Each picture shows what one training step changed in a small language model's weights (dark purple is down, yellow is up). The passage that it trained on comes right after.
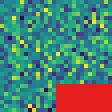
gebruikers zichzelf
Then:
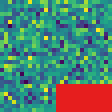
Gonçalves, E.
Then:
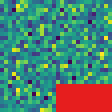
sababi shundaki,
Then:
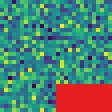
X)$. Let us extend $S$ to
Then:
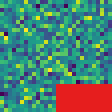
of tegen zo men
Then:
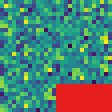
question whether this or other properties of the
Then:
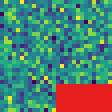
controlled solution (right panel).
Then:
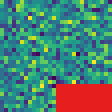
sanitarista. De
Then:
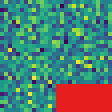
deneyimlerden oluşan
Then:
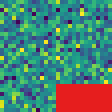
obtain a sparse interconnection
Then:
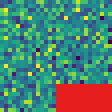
the classical convolution, the
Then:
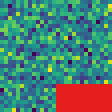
и инструментальные
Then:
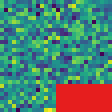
tange a regularização de seus
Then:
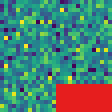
আর টিকতে
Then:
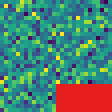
we easily obtain the following asymptotic
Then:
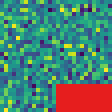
and $Q$ belong to the same
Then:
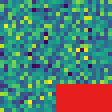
of the proof is as follows. First
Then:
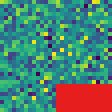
[5], electronic
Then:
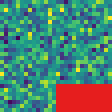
2-theories in another
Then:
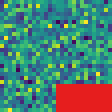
quotient by $\mu_m$
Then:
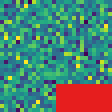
$f$ the sources and
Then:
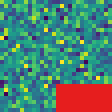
ambiental considerável? A
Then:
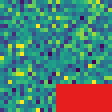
educacional é essencial para
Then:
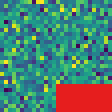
$V^*$ is the dual space of
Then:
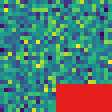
between pairs of replicable functions.
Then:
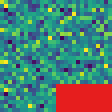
ставлення між
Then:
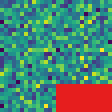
plusieurs postulats
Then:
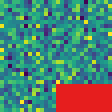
auf dem Bildungsserver
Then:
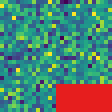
avaliação da atividade
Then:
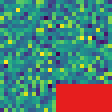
\end{equation} Let us take an
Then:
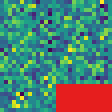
method of maximum likelihood
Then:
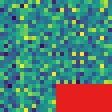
Akuntansi pada
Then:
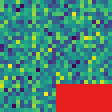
Але незважаючи на
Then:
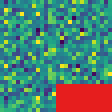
that the algorithm works satisfactorily
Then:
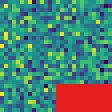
as follows: $$C_n(
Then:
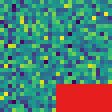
modeling structure. An opposite
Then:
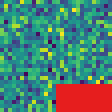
\item $\pi^*\phi$ has finite
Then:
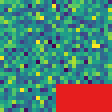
jamás; a veces me
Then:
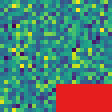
rate of energy dissipation and
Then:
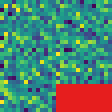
ham o`tkazishadi.
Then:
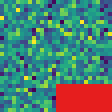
$$ \bar \phi_{\epsilon}=\psi
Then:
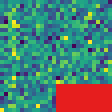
=\alpha_{2}$ implies that
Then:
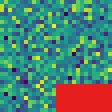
memoria histórica que no
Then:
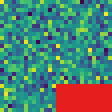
for each continuous function $f:
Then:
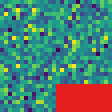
{\pier \bibitem{Gir}
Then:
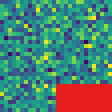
pre všetkých
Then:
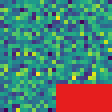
prépondérants les
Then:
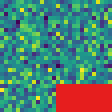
false positive tests
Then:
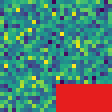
By definition any $g \in \mc
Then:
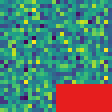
In this paper, we give some new
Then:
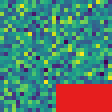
financeiros, além da
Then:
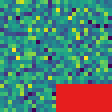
from the variational structure of this approach.}
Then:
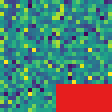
strong $L^p$-maximal
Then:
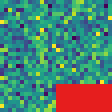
Relación con el grado
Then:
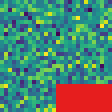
Lo que conviene, esta
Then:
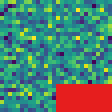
*S. aureus* dan
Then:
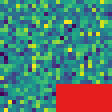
porém, a mesma tinha
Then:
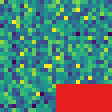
the mathematical foundation of
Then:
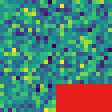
will become an essential component of a
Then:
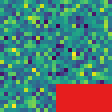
та ін. Детальний
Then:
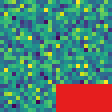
d. h. die Hypothek in
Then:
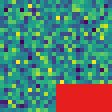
años, de 45 a
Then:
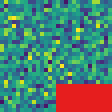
me nombraron en 1993,
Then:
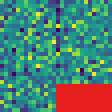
yuzaga keladi.
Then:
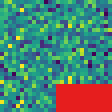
and fourth initial points due to
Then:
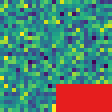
O proselitismo está
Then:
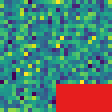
strict partitions $\mu\supset
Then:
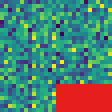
une fois l'effet de
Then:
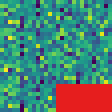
para a prática da doação
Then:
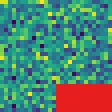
Museu do Hip Hop
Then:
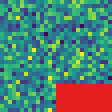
Paterson e Zderad.
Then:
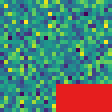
for all but finitely many prime
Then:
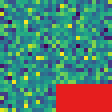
boundary is given to leading order by the
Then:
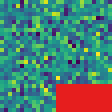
impacto na rede de
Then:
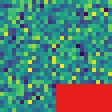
role of the mentoring
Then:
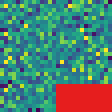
nie chciał mu jej
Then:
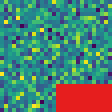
properties of $\omega(f)$ (as
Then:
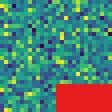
the full automorphism group. The only
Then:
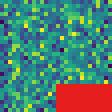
پا و اصول
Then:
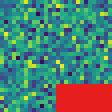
compact boundary $N$ of constant mean
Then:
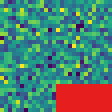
over intact to the convolution
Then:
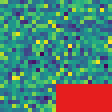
Pesquisa, que foi
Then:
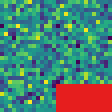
robust. The result of the
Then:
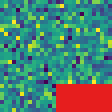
$|F_v|$ satisfies the
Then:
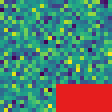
xilligi, gullar
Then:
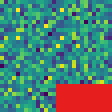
\langle x, y \rangle d y
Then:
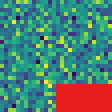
that if $\Gamma$ is a
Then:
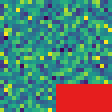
\end{eqnarray*} It is known that
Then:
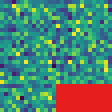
Viloyatning tarixiy
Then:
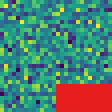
extend $f_o$ to $\tilde
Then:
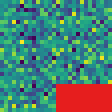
теории устойчивого
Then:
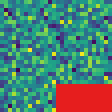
الدولية إذا
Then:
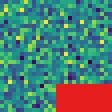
$\vp$ be a prime
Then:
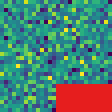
q}} \newcommand\CP{{\mathcal
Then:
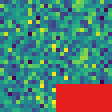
periodontal pocket,
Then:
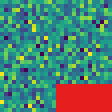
изложение, верные
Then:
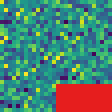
obstruction groups equipped with
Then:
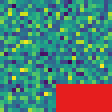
motivó el refuerzo de la
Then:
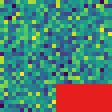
Conforme demonstrado na
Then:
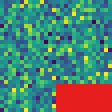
Рафал**, доктор
